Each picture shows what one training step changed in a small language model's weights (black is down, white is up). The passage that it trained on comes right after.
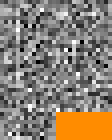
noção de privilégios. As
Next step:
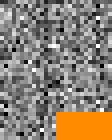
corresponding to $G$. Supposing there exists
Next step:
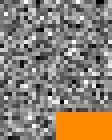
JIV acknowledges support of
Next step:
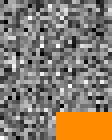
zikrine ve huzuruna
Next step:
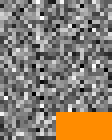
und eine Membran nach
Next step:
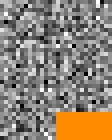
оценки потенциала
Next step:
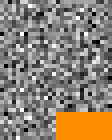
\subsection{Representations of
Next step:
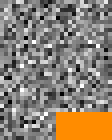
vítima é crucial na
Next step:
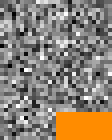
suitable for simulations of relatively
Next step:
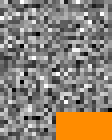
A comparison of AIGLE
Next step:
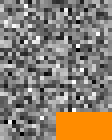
both partial observables, and once
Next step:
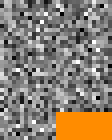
(qobiliyat) Til
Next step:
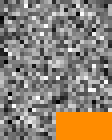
not found in our atom typing
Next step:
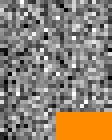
between the weighted feature vector of the
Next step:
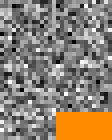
cylindrical geometries.
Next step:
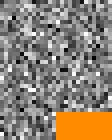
\end{equation} \\[1mm]
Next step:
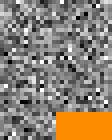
law enforcement. Through a
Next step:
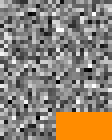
zunehmend gefordert,
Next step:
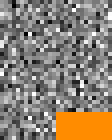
experiments have also demonstrated an
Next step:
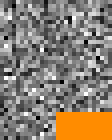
functional, and such a flow is the
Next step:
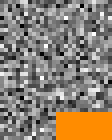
to the possible evolution moves for
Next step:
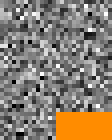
shown in the same manner.\par If the
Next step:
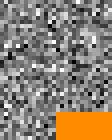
32$. Note the vanishing of
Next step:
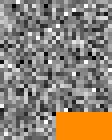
dando gemidos el alma,
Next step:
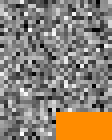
for $(m_\phi,\lambda)$ as
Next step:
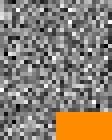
one of the previously active
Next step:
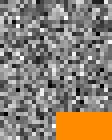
$\p_3$. Supposons que
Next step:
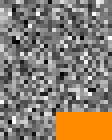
sought. It implies that some otherwise
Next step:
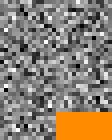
of {\bf Case 1}. {\bf Case
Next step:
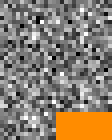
and an alternative phase with the
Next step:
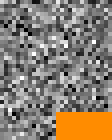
which chirp rates alter the
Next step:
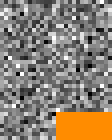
hunarmandlar yashagan
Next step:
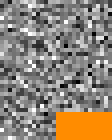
\textit{Oppose}, and
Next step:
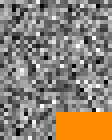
*Science and innovation
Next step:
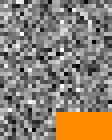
estas ferramentas antes
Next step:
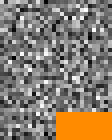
весомую часть
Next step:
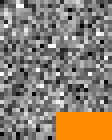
of $P$ which fixes the
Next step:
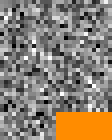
splitting and AL optimization, we
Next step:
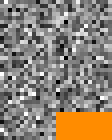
LTPF algorithm. The paper is
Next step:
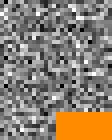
bu til birliklarining
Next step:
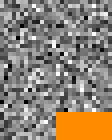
the other. We call a graph
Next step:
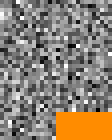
dans leur système de
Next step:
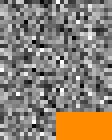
sobitlik, poklik, oila
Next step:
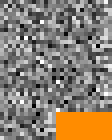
and maximum of entropy
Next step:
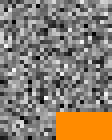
safe assumption to make, given
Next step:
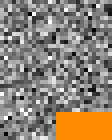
=1.$ \end{corollary}
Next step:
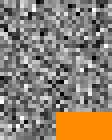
patterns in the case of the
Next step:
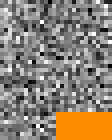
belgilanib, keyin
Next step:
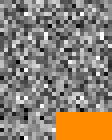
the relative EFT effects on the
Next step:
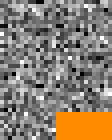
extends every $K$-point of
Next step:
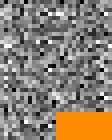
qilib borish tizimini
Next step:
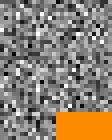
cifra sintética y
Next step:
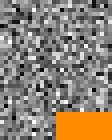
according to the credit-modular
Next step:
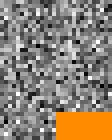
e informal, a través de
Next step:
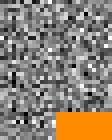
complex Hadamard matrix $w \in
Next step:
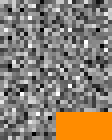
їх стану і
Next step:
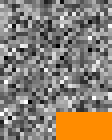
el lado derecho y de clase
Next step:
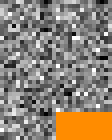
presenta la descripción de los
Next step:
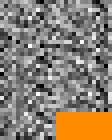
{\it exactly} due to the use
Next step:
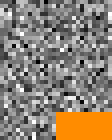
number of questions related to the
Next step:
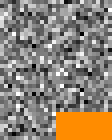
= \Phi(xy) \delta z$.
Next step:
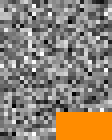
unitary operators}: \begin{align}
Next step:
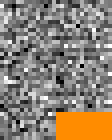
reserves, the DRES are
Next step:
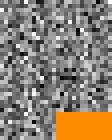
and hence $g^{l^e}
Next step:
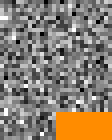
curve defined over (say) $\C$,
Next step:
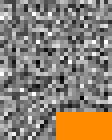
Theorem 1). Lines $XX'$,
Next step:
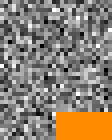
write $g(z)=\eta_D
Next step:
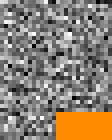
\in [0,1]$ sufficiently
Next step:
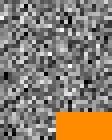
also shows that for any $t\in
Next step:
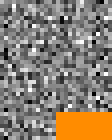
$X$ be a non-compact,
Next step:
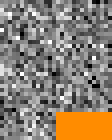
subject classification:
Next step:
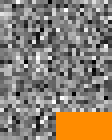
que celui de la session
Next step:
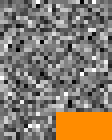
kitobxonni nafaqat
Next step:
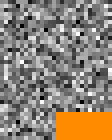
two key questions: Can
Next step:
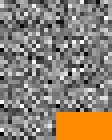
the general $F$ the problem of the
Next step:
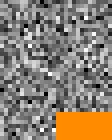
is a $(n-k)$-sphere.
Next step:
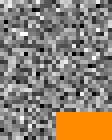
О., Чала Ю.
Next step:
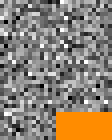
книгозбірні у
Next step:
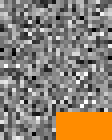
an attempt to get easier
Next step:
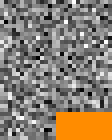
fashion. The biggest
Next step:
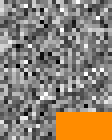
K., Rigol S. A brief
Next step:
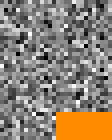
miedo a la muerte. Se
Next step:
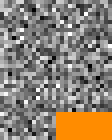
Galleria Borghese in
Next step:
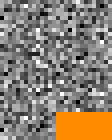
of Disaster Medicine and
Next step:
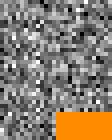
is not always the possibility
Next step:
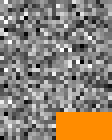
a connected, solvable Lie
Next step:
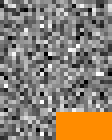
most of the experimental sample used to
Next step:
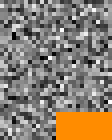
the dimensionless overlap integral $\tilde
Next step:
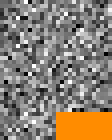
mentioned earlier, the
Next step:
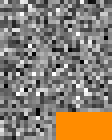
The resulting stationary values can be read
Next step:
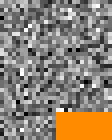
çalışma, tavşan
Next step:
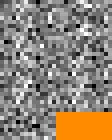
\end{equation} \end{theorem}
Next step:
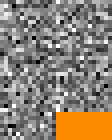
prove that $\cA_X$ is an
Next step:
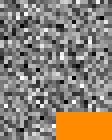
the S-OLS methods perform
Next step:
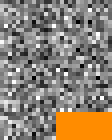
le sinistre estreme ed
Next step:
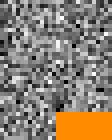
way with what is found as function of
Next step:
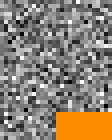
the $\alpha$-prescription does.
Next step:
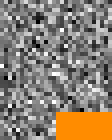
\] for all $t>0$. Thus
